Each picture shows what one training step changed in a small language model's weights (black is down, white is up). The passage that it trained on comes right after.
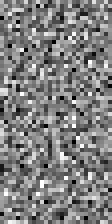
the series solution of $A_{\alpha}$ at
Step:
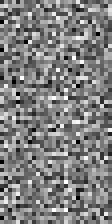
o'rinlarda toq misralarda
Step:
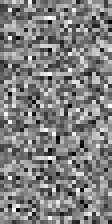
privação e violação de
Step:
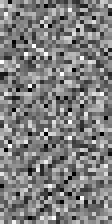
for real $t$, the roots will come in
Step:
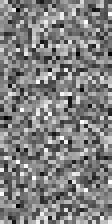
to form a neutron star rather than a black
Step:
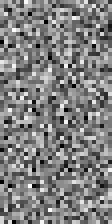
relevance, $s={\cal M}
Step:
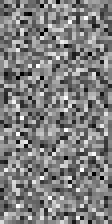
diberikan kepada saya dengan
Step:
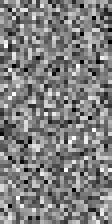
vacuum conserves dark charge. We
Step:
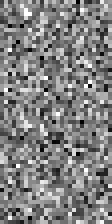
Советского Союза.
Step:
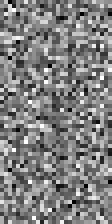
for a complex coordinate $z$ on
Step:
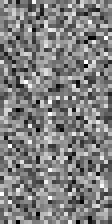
of their maxima are more specific to weakly
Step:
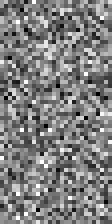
scheme evidently adds more hydrogen to the
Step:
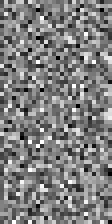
K., Barstow TJ., Jones
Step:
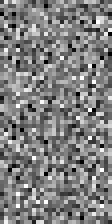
\hfill \\ \caption{Imaging results
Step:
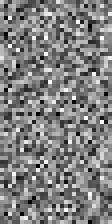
prenatal y al manejo
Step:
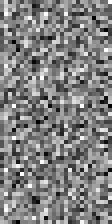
l.: s. n.]. Disponível
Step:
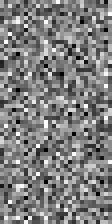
be able to learn about recent locations,
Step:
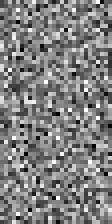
method strongly favors T$_d$
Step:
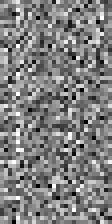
accidentes que acarrea nuestro
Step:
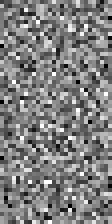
representatives are organized in a diagram such as
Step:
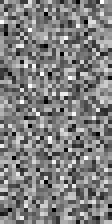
issue was formulated in terms of how
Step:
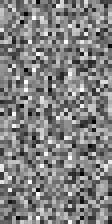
of various methods. The main contributions are:
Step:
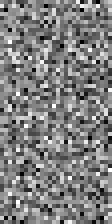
of random variables $(Y_t)_{t
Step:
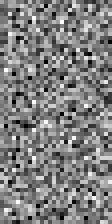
the vorticity for the cases with
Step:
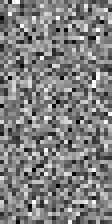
\Bbb Z^h$ and let
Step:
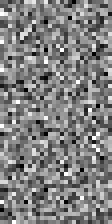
q + \chi \V{\beta}
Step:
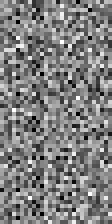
os alunos e/ou com
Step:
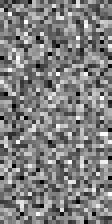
we consider fine-scale approximation using Discrete
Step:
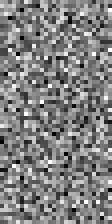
of Lemma 5.2, we deduce the conclusion
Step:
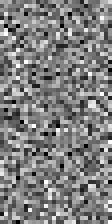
a conversation about developing strategies to
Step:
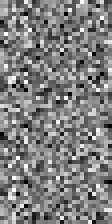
goes \ to \ \infty.
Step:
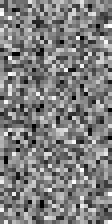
measured via aperture photometry using an
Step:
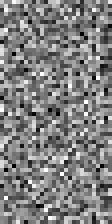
Those instances have, for the most
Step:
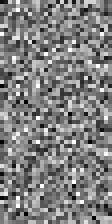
fixed-point data type is specified by a
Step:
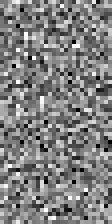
Specifically, we first build a RAG
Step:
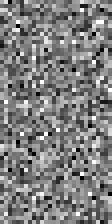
FCC Fe, Fe$_{4}$C and
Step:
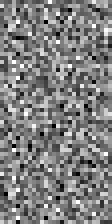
the subset of totally disconnected
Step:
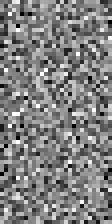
are neighboured, and is converged
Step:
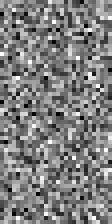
public activities to reduce the spread of
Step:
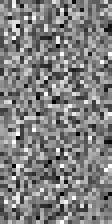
versa, i.e. large prey
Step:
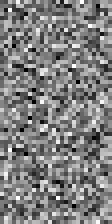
número significativo de
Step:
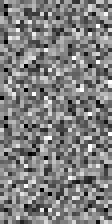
density field was smoothed with a Gaussian kernel
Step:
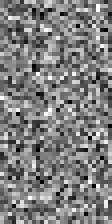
\cite{Fol}, F% \o
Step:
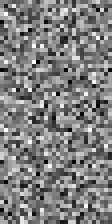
\text{where} \enskip
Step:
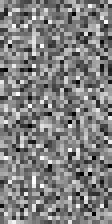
Gaussian white noise process with zero mean and
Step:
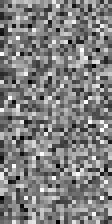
another mixed-type. Note that the
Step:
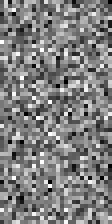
Comb. Th. Ser. A,
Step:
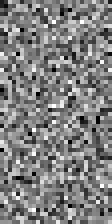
description of the solutions and connection with observables is
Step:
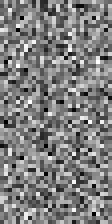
base do respeito e dignidade, um
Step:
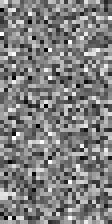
davlat chet tillari instituti,
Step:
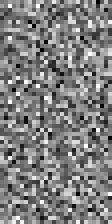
proportionality, rather than merely increasing
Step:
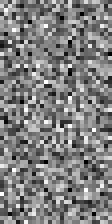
of the experimental and calculated quantities using these parameters is
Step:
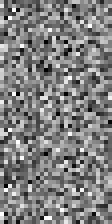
telah diperoleh dapat
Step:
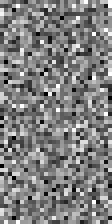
das EDL. Para ilustrar
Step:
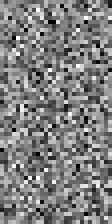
o'lchamida, 1,5
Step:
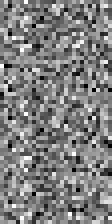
IP, SS, RG,
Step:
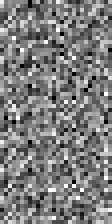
la luna y el sol, los bollos
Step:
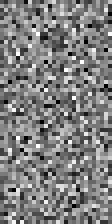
was partially solved by Troy
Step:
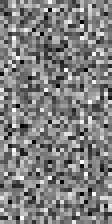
(a,b,d) indicate the moment
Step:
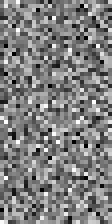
libre. La modalidad de
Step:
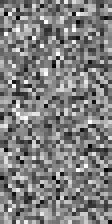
smaller box power spectrum. In order to prevent
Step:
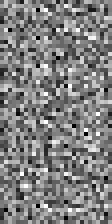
созданию электронных
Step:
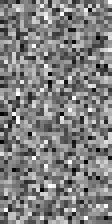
projection (which is $G$-equivariant
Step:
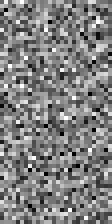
$\mathfrak{F}$ be a formation. Then
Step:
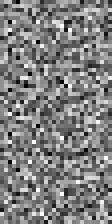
юкланишдаги каби
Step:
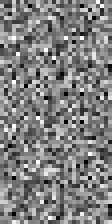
the errors in $L_{bol}$ are
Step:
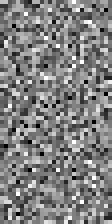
was reduced and even lost [13]. In
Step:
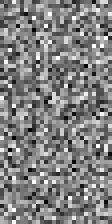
structure from Ref. [4] has
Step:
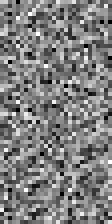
Дар маҷмӯъ
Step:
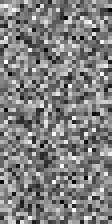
and $V_{m,n}$. \medskip
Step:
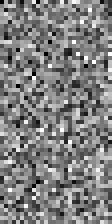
of Mathematics \\ Brandeis University,
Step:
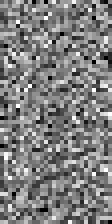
identified by K.Y. as artificial
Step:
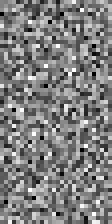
{\em Journal of Combinatorial
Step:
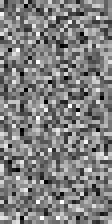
tabela tarifária adaptada
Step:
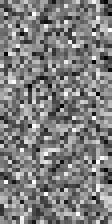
WVP, \begin{equation}
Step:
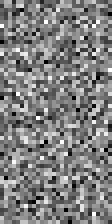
\date{} \author{Genadi
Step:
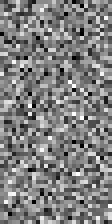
unitary matrix are ignored in this
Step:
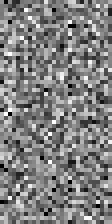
the function obtained after momentum operator operates on
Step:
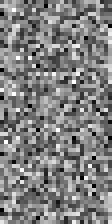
Map of the tropical Pacific
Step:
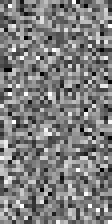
present realities, whereby sport
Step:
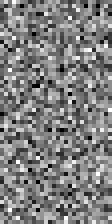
section, selection and preparation of the
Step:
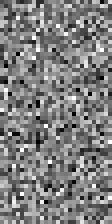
$\varphi$. The {\it m-e
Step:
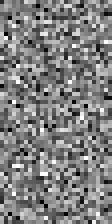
2\nu\Du.$$ Assuming
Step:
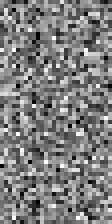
disponibili sul geoportale
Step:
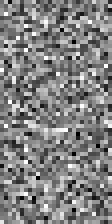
with the operators of symmetrisation studied in
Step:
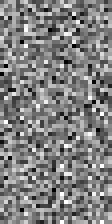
y_3\geq 0\}$ are smooth in
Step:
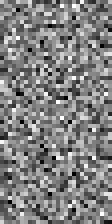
not any changes of parameters of the system, there
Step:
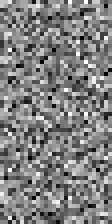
и педагогам, и
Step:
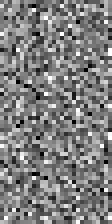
aclaran aspectos relevantes de la
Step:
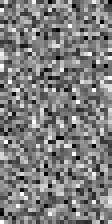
The VLA BC-configuration
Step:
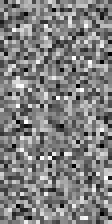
magnetic transitions appears to be strongly dependent on the
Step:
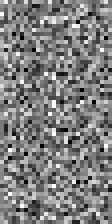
violenta e os estigmas identificados
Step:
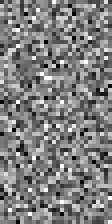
no issues when $a$ approaches a
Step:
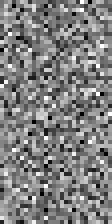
fixed factorisation $\phi_n = a
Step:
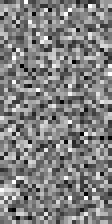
represents the polarization vector in the case of the
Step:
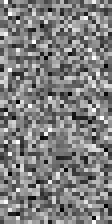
rigid analytic varieties and other perfectoid spaces
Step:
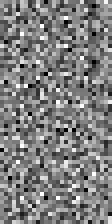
tidak seimbang, yang
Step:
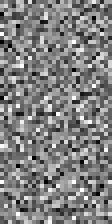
\emph{Testing} -- Can
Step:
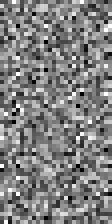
scientific and theoretical issues of studying the
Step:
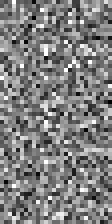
to the present energy density of the universe.
